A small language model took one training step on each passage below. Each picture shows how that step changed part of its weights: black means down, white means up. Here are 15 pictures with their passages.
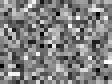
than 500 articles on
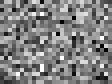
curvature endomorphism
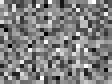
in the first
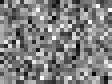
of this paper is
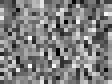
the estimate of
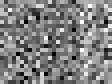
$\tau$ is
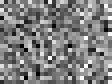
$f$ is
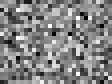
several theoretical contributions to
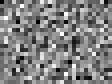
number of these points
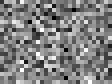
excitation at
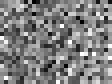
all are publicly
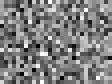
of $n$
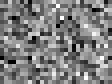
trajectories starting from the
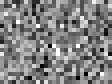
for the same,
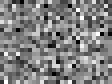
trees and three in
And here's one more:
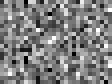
presented type theory allows
